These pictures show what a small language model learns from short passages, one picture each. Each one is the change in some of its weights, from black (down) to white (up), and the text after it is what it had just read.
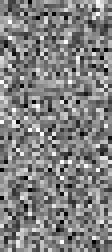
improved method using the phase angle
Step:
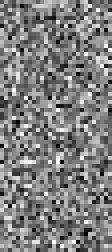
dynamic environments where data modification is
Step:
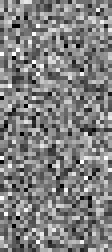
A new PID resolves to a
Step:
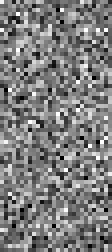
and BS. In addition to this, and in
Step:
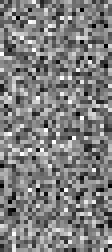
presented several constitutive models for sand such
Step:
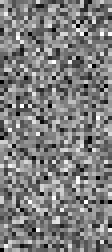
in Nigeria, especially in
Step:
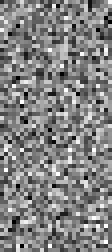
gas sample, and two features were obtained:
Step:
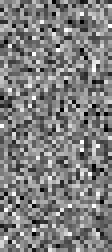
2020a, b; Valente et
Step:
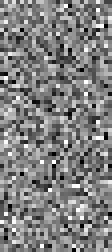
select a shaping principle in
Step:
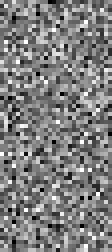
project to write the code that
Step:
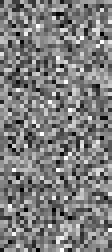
some sort of textbook on
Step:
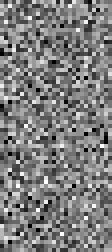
on social media campaign
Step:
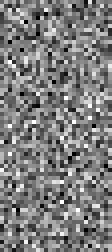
paper are 1) the establishment of
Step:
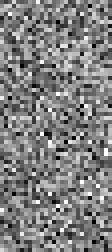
class variables in terminal class are to be used
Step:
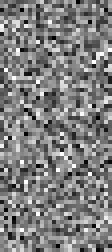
engagement values of the new publications introduce
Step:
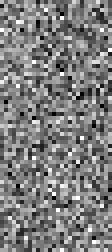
the same. Orders are the same.
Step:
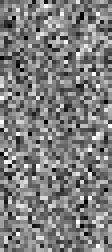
not limited to common brands but also
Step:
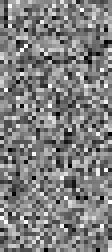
context, we develop a mathematical model which
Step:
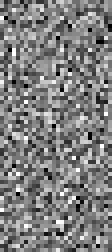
EU carbon farming Funded by
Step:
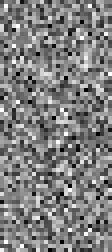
"Forgive us our sins for we
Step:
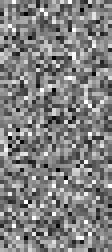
is resistant to safe error
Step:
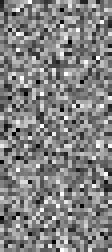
members of the Hamburg group.
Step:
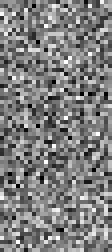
what flood is, they are familiar
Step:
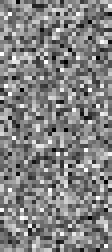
leadership opportunities. This study
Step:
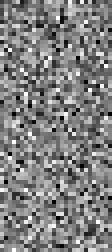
this scheme is to let the sensors
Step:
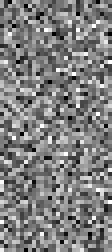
indoor soundscapes.
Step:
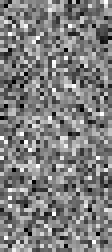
(2022). Integrating space
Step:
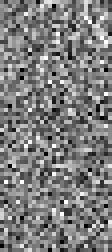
is 0.00% Extended
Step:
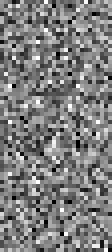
odontopathology and periodontal
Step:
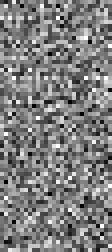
for various purposes Types of
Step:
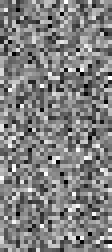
services they use, they may monitor the activity of
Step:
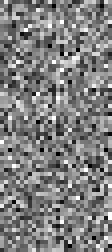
disclosure request and web
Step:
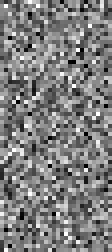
over a year. Individuals with high
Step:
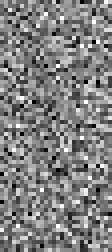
use of an application package written
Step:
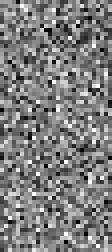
so that some strategies are provided for the designers
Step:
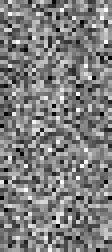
which folic acid acts as a
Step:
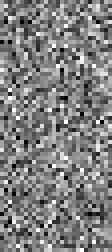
systems? Apprentices in particular are
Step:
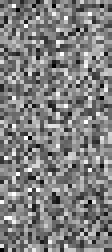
of these two approaches has beneficial
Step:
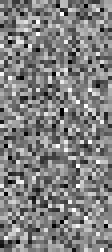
three experts. The very brief observations
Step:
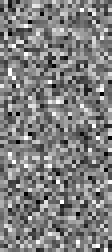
treatment and prompt rehabilitation
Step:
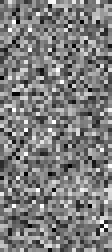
many esteemed colleagues who have
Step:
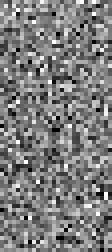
strength have been my sustaining power
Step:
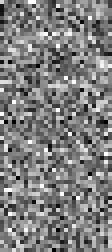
winter sports are a particularly important population
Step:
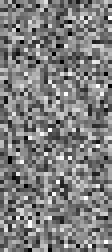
Control Combat Systems,
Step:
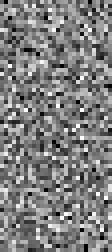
during wet seasons or fly
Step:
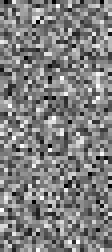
CPU load as the congestion
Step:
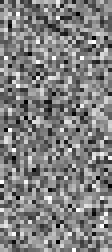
treat their followers as excellent individuals
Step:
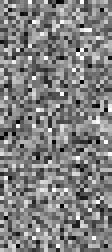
towards ethical principles and
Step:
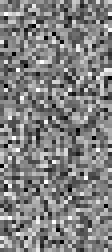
we can construct a mixture
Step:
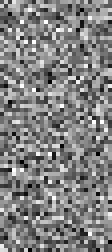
be molecularly defined as the absence
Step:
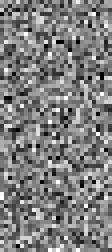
shows a unidirectional causality from
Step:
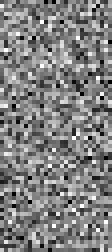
combine minimal counter-intuitive
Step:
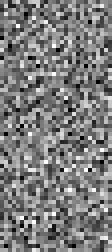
minimum expected count is .01.
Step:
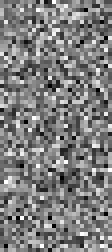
terms like “kakku”,
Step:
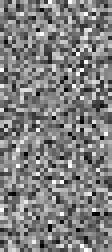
in the FE calculation is shown in
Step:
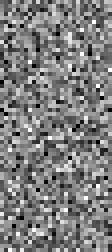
size ranging from 11 – 15 people.
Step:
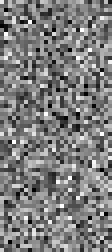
non-empty weakly compact,
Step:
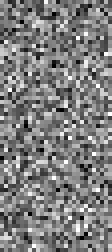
of 399.6 eV and protonated
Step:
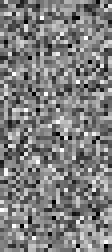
affect physical and mental health [30]. In
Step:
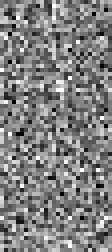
neutral saponin was obtained. It
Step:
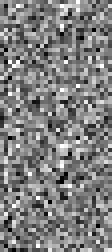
robots may be failed with general design
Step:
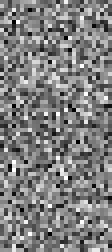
study revealed that fuel
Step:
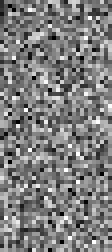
and ethical approval was approved by the
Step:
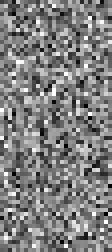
lower in the 3-way split of
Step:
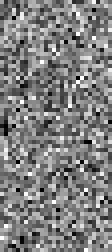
to serve as a deterrent to those who
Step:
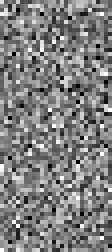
Pratibha Nath 3.
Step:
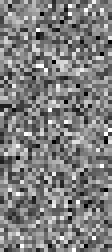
undertaken. The introduction of the
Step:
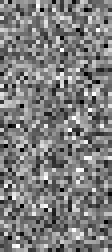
framework draws from various disciplines
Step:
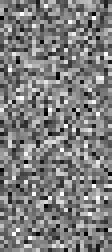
As a result, it is uncertain if the
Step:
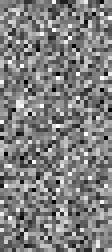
cost estimates depend on power consumption.
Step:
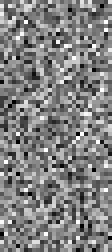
to lower limb motoneurons in
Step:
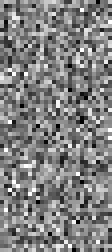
in Rivers State. Table 4:
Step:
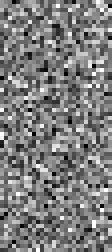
tendency of undergraduate students of
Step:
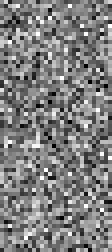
material replenishment plan)
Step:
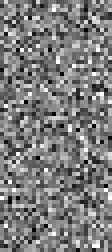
of Science and Technology, the
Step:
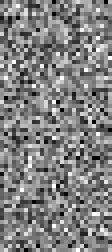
birds. The cost to the industry
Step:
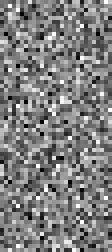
Since those entities also have their own
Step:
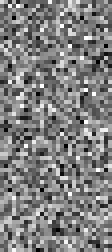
disassembled into a plurality of
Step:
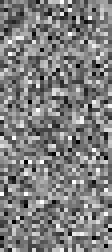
can decrease the effort of manual
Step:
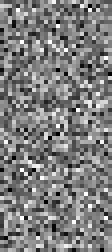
brings helpful insights for security of energy
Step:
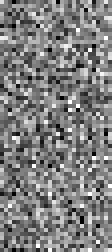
implementations people will be able to see the
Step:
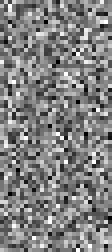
in [24]. In vector control of
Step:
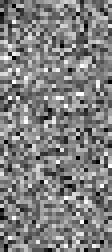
will mount more frequent and bold
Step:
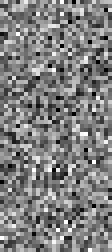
see Olivier Ribordy,
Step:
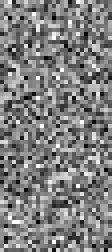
of the Department of Sociology at
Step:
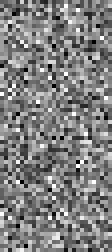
to provide stable teleoperation.
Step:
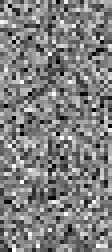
and presuppositions are made on both
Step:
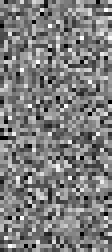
Pi was unprepared for,
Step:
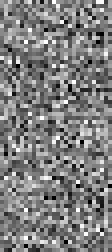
Rosenberg in 1965 also
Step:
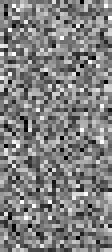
an inverted U-shaped curve
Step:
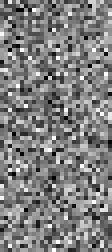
stent design and blood flow dynamics is
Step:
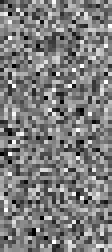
“two-level game” in
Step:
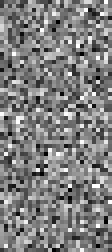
subjects raise in the ranking but
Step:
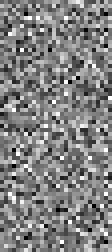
decision-making, diagnosis,
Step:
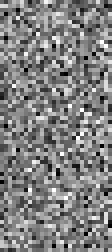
in a large store and his mother is
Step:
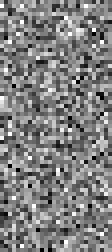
in the root media, by addition of
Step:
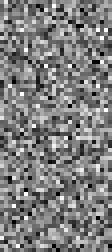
usually from Greek or Latin
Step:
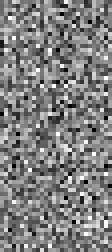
explained in main text, prior
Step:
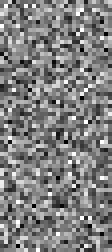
site run-off to a level low
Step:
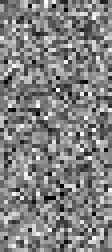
education will be determined with greater precision
